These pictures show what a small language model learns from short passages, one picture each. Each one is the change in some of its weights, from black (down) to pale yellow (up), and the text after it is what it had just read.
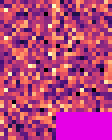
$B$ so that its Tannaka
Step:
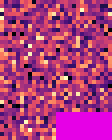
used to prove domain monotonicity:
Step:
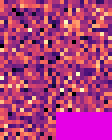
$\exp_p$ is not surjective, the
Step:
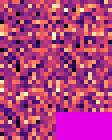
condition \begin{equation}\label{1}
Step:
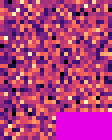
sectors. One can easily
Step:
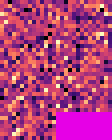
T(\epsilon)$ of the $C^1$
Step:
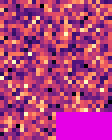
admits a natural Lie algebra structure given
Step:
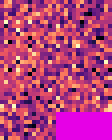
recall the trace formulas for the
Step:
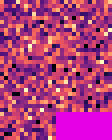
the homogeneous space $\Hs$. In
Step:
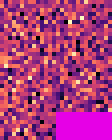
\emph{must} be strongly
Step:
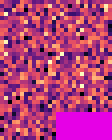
c=a+b b+c=a
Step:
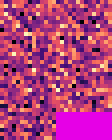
\leq r+1$, define sequences
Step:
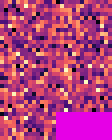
with time, even though one would
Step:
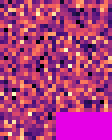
$\c^\prime$ may not be located
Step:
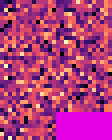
integers smaller than $n$. Then we
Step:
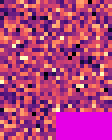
largely applications of classical and
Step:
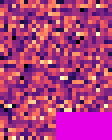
Y^\bullet$ we denote by
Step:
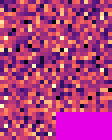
recursion, is important in order
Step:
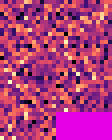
is one of the main purposes of
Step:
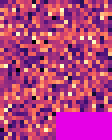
more general form. This result says that we can
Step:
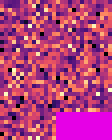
follows that, for all $1 \le k
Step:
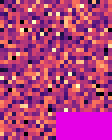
This is a closed embedded submanifold of
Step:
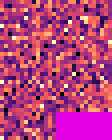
computes $\frac{\partial g}{\partial
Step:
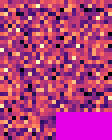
\lim_{j \to \infty}
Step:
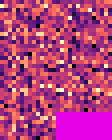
(0, \infty)$ that $\Gamma
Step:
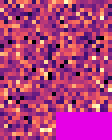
the binary definitions of the
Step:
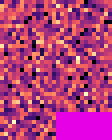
\underline{Summary of solution to
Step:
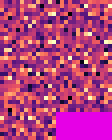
integer. \noindent {\bf Proof.}
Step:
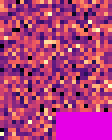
plane. We consider the family of
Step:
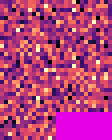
SL_2(Z)$ is defined by
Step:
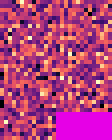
convergence estimate in these situations. For
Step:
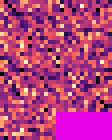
$N$ even, $h \neq
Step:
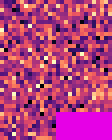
space $X$, $\gamma^\infty$ is the
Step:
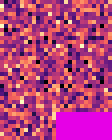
step $(b)$ uses the fact that the
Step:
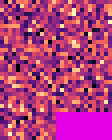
the fact that the flow is not $C
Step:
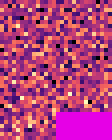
for these classes can be found in, for
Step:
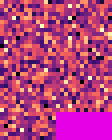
knot which is isotopic to the
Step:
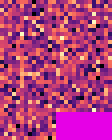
include a brief proof.
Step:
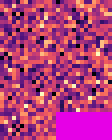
ring of integers of $K$, let
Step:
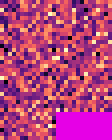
curves over a DVR $R$ in
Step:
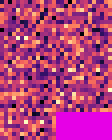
so that their asymptotics are better
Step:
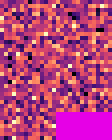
g})$.} \noindent Let ${\frak g}$
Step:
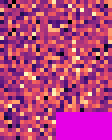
by induction on $d$ that if
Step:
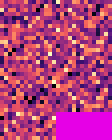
consequence of the procedure for
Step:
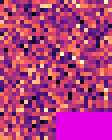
a Hilbert space, write
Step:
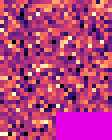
\mathbb{R}$ and $h \in
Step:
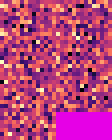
\label{th1} \end{theorem}
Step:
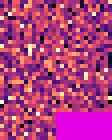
nonzero!) coefficients. Minimum
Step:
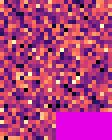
$dF_\alpha = dF_\beta$
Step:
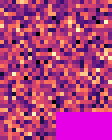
expanding vertices, in terms of the
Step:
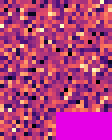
particular, we consider that a rotation of a
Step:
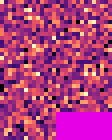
There is another class of size two
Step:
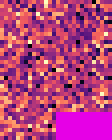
\hdrie \mbox{\rm
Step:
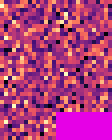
\emph{nodal domains} of
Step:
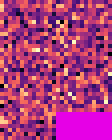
$\si$ determines a unique section of
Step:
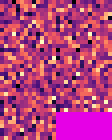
our assumption. Thus we complete the proof of the
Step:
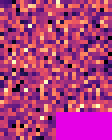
measure $A_{\gamma_\theta}$ which is
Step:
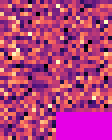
kernel of \(\rho\). The
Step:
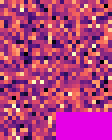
(like in classical cases): the first
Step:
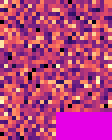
with kernel \begin{equation*}
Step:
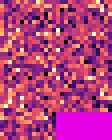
The object $$\utd \oplus
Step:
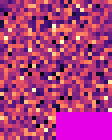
that in the plot above, differently from
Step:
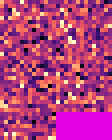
adaptive step-size control on the
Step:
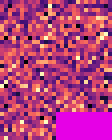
independent survival times $ \tilde
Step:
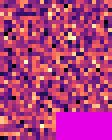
of Laguerre terms $N$.
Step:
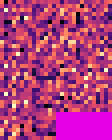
\emph{relative energy}
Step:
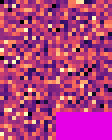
However, explicitly modeling the
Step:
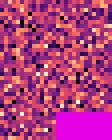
Carlo noise and discretization
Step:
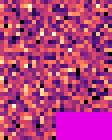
differential system $(\IG,\Omega)$ are generated
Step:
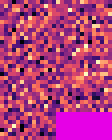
that participates in $\e'$ and is
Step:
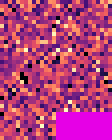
are the components of a metric on the manifold
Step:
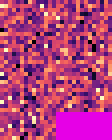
show, see \cite{N1,
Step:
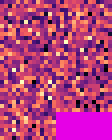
In other words, the dominant
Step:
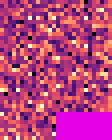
\end{array}\right),\\ &\left(
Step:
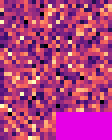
progressively improving
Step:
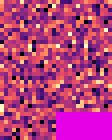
halt on input *w*",
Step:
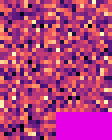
same cone of $\Sigma^{'}$. Let
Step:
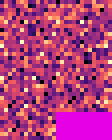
Mean-Geometric Mean
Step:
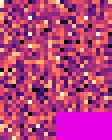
\end{equation} respectively. A linear operator
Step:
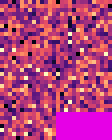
there is a closed $\bar{D}_0
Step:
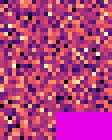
one, then $m\geq n$.
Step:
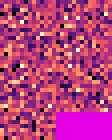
GPSWFs, given in Theorem
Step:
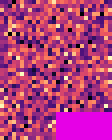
and replace it by a copy of
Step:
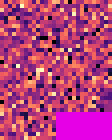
the function $u_R(z)$ is
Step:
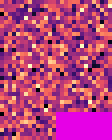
is proved using the Jacobian ring
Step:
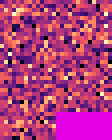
random delays at a vertex of degree
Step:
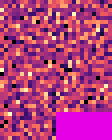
for simple manifolds such as $\sset
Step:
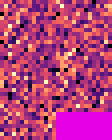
Douglas metric, then the
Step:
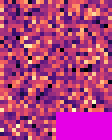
consider as $\rho_{s+1}
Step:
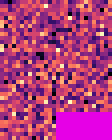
Q$ is true (i.e.
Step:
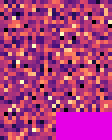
(i) from (ii) one just has
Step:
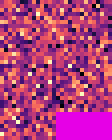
the RLS estimator are also contained.
